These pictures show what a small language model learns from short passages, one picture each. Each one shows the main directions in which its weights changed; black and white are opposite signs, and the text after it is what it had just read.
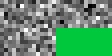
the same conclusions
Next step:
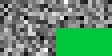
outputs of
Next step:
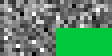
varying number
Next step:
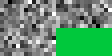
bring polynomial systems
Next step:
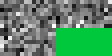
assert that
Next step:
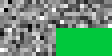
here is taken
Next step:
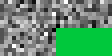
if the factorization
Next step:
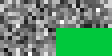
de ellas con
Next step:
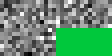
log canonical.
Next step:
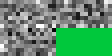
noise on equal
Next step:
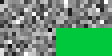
generation. Let
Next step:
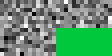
Aqui não
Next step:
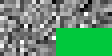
and other loss
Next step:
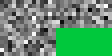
general population
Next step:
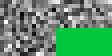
other elements of our
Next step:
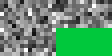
sense that
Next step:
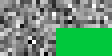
com foco na
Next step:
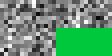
our proposed graph
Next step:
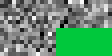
application of
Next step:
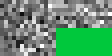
in this work,
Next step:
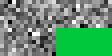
neutron matter,
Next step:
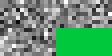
This estimator
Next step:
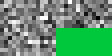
result provide some
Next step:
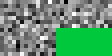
no livro
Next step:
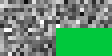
is tilted,
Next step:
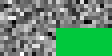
results reveal
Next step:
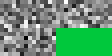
A prominent
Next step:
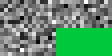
calculations, the
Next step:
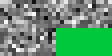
find that the
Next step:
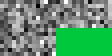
indicados para o
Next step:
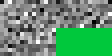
model and the
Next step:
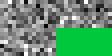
components of dimension
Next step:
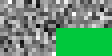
step toward
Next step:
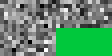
the National
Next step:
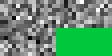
each of these two
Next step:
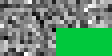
is why the
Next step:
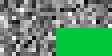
give a short
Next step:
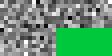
to the linear model
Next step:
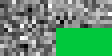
in one dimension of
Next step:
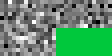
an embedding
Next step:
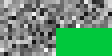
problem in RIS
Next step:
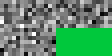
nest and
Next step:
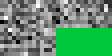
\left\{ w
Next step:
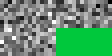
calculated following the
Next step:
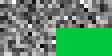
with discrete spectrum
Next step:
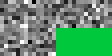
de petites
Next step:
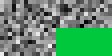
ввел в
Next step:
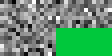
with compact support
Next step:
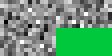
of dynamical equations
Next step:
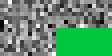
out to very large
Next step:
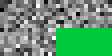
à raconter
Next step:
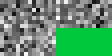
L-P entre
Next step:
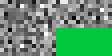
the analyzed quantum
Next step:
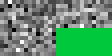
= ag$ for
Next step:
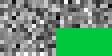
two other ions
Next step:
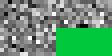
outside the
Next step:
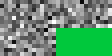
we use symmetric
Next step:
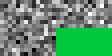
their conformal
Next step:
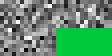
$$ \noindent up
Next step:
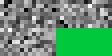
form {\it
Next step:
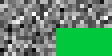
generation is
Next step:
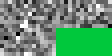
AS A
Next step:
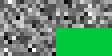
The inequalities
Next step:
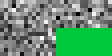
Applied Mathematics
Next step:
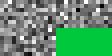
effects. We find
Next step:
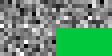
que no l'
